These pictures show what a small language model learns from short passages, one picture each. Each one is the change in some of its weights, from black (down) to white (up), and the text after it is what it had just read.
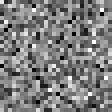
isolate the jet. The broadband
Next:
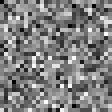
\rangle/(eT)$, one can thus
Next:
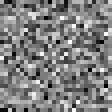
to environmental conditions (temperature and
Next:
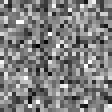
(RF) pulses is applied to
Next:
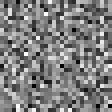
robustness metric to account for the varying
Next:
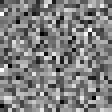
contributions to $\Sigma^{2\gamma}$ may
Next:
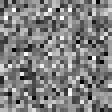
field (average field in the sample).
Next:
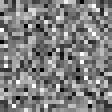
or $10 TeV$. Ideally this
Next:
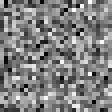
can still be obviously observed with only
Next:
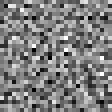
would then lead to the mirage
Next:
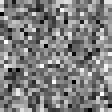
three-dimensional problem. Similarly to the
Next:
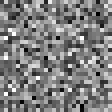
from the standard normal distribution except the first
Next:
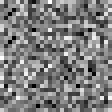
the normalization parameter $Q$ in this section
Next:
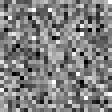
two energy bands, and the smooth decrease
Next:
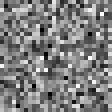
line profile is calculated by the convolution of
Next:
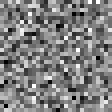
$\beta$ and $\alpha$. The effect is
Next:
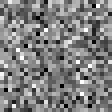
$r_1$ to another position at the
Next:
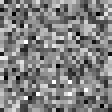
the last several decades in both
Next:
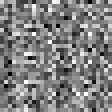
be proven by a more detailed analysis of this
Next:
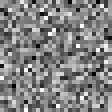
is a well established property, a major
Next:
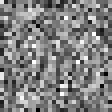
experimentally measured values of AMMs of
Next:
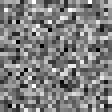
10-20$ and is much smaller than the
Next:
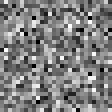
becomes $$L_{v \ll c}
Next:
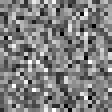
not assume that $\beta$ is small. To
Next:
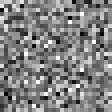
Consider a tensor with all vanishing polynomial
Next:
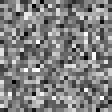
set of agents $\mathcal{N}$ is
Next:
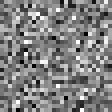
However, achieving optimal performance across all three
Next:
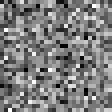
In Fig. \ref{Fig3}, it
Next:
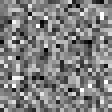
real axis. \item[(ii)]
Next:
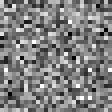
Accordingly two-gap structures are
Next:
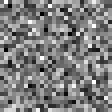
and the ${\bf S}_{\alpha}$ are the
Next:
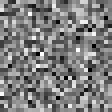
$CM \,SA$ scores against
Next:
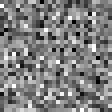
Josephson junctions in the
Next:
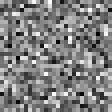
as the compute core, configured with a
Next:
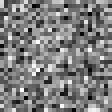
vary greatly. As the ML
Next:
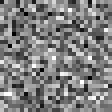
dominant species in that decay. As shown
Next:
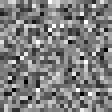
that the force distribution, $\rho_w
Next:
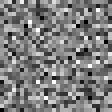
are gravitationally bound to the region
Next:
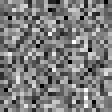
of the $\tau$-tagging efficiency which is
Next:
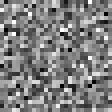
the grant IFT Centro de
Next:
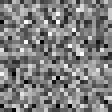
border between NCEM and
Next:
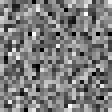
times, the resistivity ratio $\gamma$
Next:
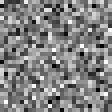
arms, namely pump and signal
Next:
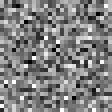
a significant fraction of the thermal pressure.
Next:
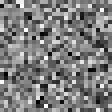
velocity, although this is speculative.
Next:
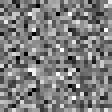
to evaluate the statistical and systematic uncertainties in
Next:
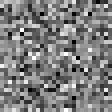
the information of the period of time in which the
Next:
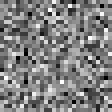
pseudocode description of the
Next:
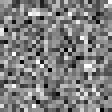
to increase with $a$ initially remaining
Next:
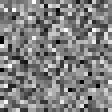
combine surveys in the time series and
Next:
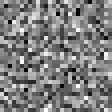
data. Our main conclusions are:
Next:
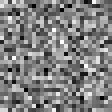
by exporting the computed near-fields
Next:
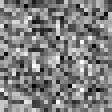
yield reasonable behavior for stretched
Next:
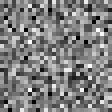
not observed, at the ecliptic
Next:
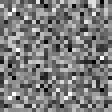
The field can be obtained from the solution of the
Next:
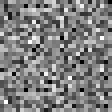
fully compatible with interferometric scattering
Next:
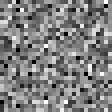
First, both slepton and
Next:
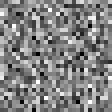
color dipole-color dipole gluon
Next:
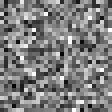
rather than microwave or radio
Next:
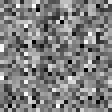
requests at node $n$ during
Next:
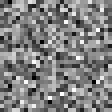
the conclusion that F01004 and a
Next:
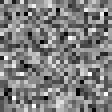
the temperature with radius is self similar in
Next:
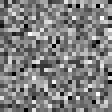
one should integrate over all relative orientations
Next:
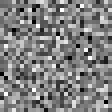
rare earth ions and demonstrates
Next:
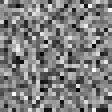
cannot be modified without destroying block
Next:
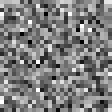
three components which are the core values, the techniques
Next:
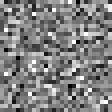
- can be readily applied to connect
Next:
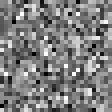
effects should be adopted. Thus, from this
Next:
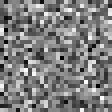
mentioned above, this approach cannot be efficiently
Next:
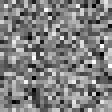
evidence for that. Next we explore the
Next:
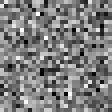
response. The distribution of MC events as a
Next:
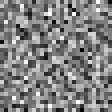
strategies across 6G use cases, and
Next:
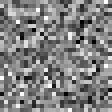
explore in detail how the particle number fluctuations
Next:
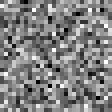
sight (los) and over the solid
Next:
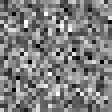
$Spin(5)$ representations
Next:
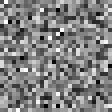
the GRV 98 HO parton
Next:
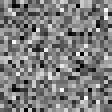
measurements available for these pulsars in the
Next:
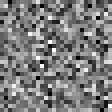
from Eq.~\eqref{ea} the
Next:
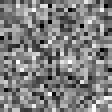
the Seyfert~1 galaxy
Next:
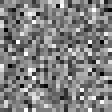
\cite{jin2018ct} employed
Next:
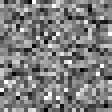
predict the same exponent. But the
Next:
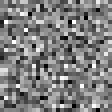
by \swift\/XRT
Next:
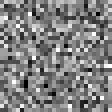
the anisotropy parameter and $ D $
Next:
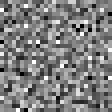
used to estimate the muon energy and by
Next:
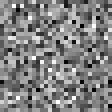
gap leads to a systematic underestimation
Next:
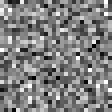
consists of \be \mathcal{M}
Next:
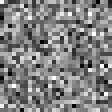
the $i^{th}$ traffic light
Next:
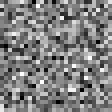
the experiments, we determined the following EOS parameters
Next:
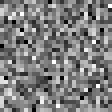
The minimum value of $t$ for which there
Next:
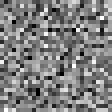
we considered. We notice that the distribution of
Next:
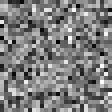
as the `optical spring effect'.
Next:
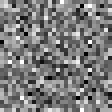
takes the form \begin{align}
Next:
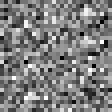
this functional relation coincides with the
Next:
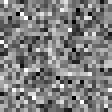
number of halos ($N_{\rm h}$)
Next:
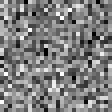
labeled. (B) Free energy
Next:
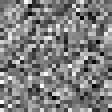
all composite subsequences within a
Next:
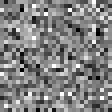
propagators are unmodified in comparison to the
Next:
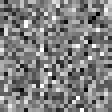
some links. This is sufficient for a
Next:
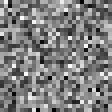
the electric (magnetic) field is applied and
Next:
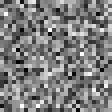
the two-body scattering amplitude $T$. We
